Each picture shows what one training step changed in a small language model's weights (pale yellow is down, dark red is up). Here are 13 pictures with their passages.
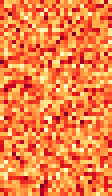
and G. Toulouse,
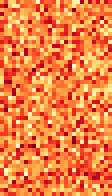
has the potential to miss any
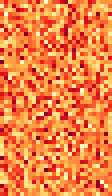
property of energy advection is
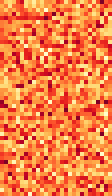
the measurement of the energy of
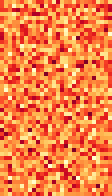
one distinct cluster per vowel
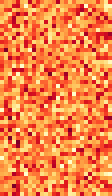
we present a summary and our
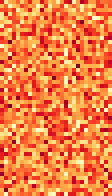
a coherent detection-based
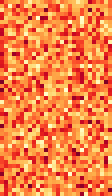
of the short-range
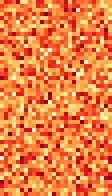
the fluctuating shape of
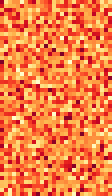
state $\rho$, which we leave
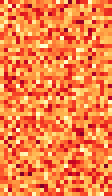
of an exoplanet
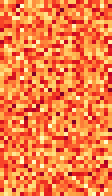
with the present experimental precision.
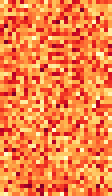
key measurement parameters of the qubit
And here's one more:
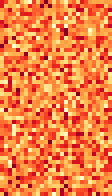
concatenation is mainly used
